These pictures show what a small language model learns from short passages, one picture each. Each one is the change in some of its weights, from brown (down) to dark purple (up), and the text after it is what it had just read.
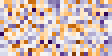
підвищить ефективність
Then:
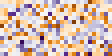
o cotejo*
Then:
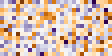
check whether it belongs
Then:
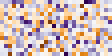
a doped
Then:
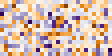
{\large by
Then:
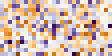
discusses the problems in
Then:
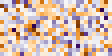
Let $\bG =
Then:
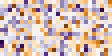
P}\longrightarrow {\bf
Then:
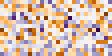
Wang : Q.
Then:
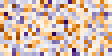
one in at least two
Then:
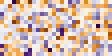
that their expansions lead
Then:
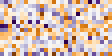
2003 Convention is
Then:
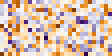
generated fundamental group.
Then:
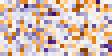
Negara Dalam
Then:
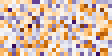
and only if, it
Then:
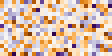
development. Today,
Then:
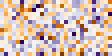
variation of the nonlinear
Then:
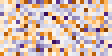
of action in state
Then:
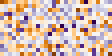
Madde 11-
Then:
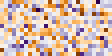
with $\xi \in
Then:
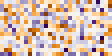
In the following theorem,
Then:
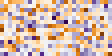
quasi-point separable are
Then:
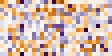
ta'lim maktab
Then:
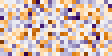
in Nursing
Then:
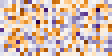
has right eigenvector
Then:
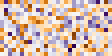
$f$, we mean
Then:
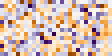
ser colocados em
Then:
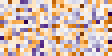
the Lie algebra of
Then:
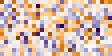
proof is complete.
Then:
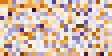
по критерию
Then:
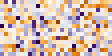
with the more technical
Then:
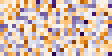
needed to ensure high
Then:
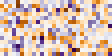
to prove that the
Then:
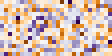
at the end of the
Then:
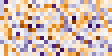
linear inequalities, the
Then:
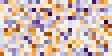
then $F$ satisfies
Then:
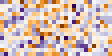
is robust with respect to
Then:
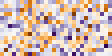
qilish huquqi,
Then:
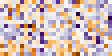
dars jarayonida
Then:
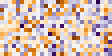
chiziqli va
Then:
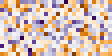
de escopo.
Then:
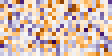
ответы на
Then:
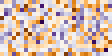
admissible families.
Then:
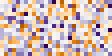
omil hisoblanadi.
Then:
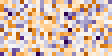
estimates in Section 3.
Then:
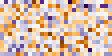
for Extractive
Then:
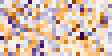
the elements from the latter
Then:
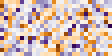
by augmenting
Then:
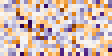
replace any small open disk
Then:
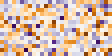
outros e,
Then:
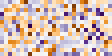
vida e aspectos
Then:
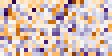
de afaceri
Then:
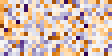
un grupo comparativo para
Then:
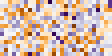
created, is the
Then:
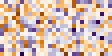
de cadres et
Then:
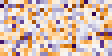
split. Any quadratic
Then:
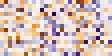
kalsiy xlorid
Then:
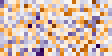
complex, having the same
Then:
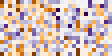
und mehrere
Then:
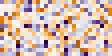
provide some concluding
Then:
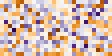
discussed above are generalized as
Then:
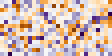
a unique pencil of
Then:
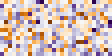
Analyzing the
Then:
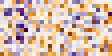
of degrees greater than
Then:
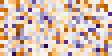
but may also have negative
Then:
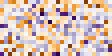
these frames can
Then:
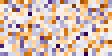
manuais mais
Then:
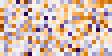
X )$ and bundles
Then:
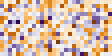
of CPU time for
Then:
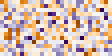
let $\Im z$
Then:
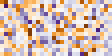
uchun joylangan
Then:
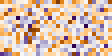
For every locally compact topological
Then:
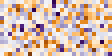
систему. На
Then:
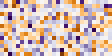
a la vez” pues
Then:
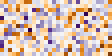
empresas era gerar
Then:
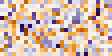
as classes sociais
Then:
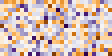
a cone, provided $
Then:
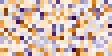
shown how to use the
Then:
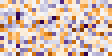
ao meio social,
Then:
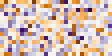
& $\omega=\dot
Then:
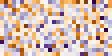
va nazorat
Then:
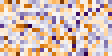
xulosa qilgan
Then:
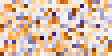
subspace of multiplication by
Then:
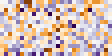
be modeled and
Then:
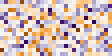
with hundreds
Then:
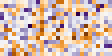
türler ile
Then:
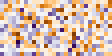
$$ and we set $$
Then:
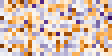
symbolic method for
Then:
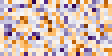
\quad \mbox{
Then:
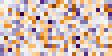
known about this kind
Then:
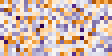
this proof is the
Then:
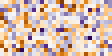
siglo XX:
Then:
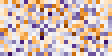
pagine di
